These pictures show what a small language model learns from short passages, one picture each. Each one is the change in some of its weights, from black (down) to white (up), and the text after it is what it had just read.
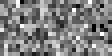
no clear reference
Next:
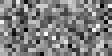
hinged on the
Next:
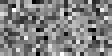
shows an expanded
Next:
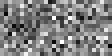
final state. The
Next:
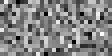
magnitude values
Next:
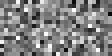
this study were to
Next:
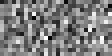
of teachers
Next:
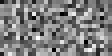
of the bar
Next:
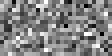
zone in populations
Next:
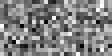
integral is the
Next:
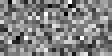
Detection systems based
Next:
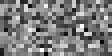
in the significant test using
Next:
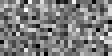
the tested methods,
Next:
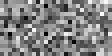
Based on the
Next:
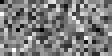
long axis of
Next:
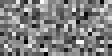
this, we need to
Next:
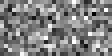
positive correlation with
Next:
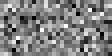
is in contrast
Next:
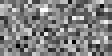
even if they have been
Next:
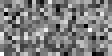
stellar types
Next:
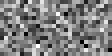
the diagonal ones
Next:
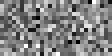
selection methods do not
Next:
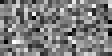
of the food
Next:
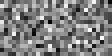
coordination of
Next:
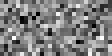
has the right to
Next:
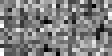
education sectors
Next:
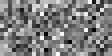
dynamics of small
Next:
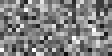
the probability for a
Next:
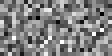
increase. Much has
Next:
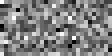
required to store
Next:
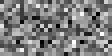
methods are described in
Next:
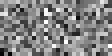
constraint equations
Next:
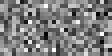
out as described
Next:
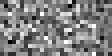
model demonstrates
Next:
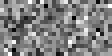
Both Cobas
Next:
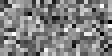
as detailed in the
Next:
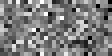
struggles of
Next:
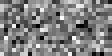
scheduler and
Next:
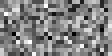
matrix was did.
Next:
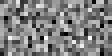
to the interests
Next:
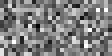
Faculty of
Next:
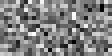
the human factor in
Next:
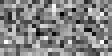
and services within the
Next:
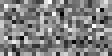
Prevalence of
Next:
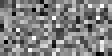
features promote
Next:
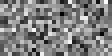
using measures of
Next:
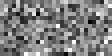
had regular discussions
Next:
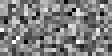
lead to violations
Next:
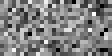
existing community
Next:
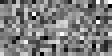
of approaches to
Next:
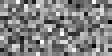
not constrained to
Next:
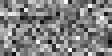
PYD and
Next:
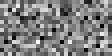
may be potentially
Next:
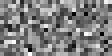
regard, in the
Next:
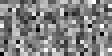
are obtained from a single
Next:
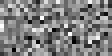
Histogram of
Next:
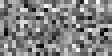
the floor...
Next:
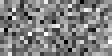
diagnosis and
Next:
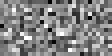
of 2. However,
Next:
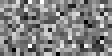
the bacteria at
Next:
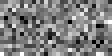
issues. In
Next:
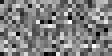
energy metabolism
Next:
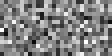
a type of city
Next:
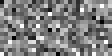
designation. The second
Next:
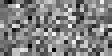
duration, with
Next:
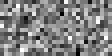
were investigated.
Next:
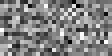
in the momentum
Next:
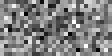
vanishes and
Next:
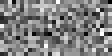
based on structure function
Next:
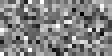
theories of
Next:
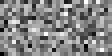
that the interaction of
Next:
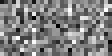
of this work.
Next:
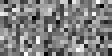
show a black
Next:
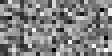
modest suppression may
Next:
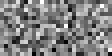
the tooth. A
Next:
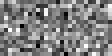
and $N \in
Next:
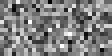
are ranked
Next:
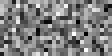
media usage
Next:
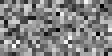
that would be required
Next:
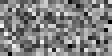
are constrained by
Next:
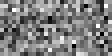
containing AI
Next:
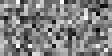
to formalising
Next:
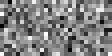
take various forms
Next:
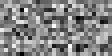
have symmetrical
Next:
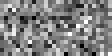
is the former
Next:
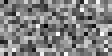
therefore conducted on
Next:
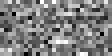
Paper Award
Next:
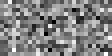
by sieving
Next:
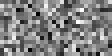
on the skin
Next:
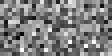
that low-lying
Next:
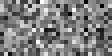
strongly on the
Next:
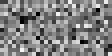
should be filled
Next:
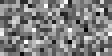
in this model can be
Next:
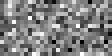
then explicitly
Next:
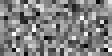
it was observed that the
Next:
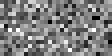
cases and civil
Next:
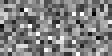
The authors have
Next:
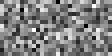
composition of the
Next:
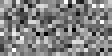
having 2
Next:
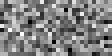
health concerns
